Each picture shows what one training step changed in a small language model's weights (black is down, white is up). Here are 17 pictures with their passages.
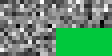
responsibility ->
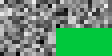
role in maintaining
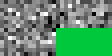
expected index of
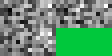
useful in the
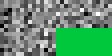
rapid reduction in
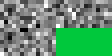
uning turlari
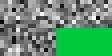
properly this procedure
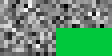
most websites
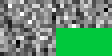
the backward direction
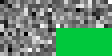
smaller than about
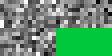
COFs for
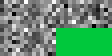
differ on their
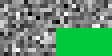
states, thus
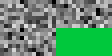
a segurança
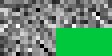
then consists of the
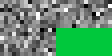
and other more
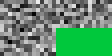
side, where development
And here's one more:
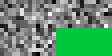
radius – the force
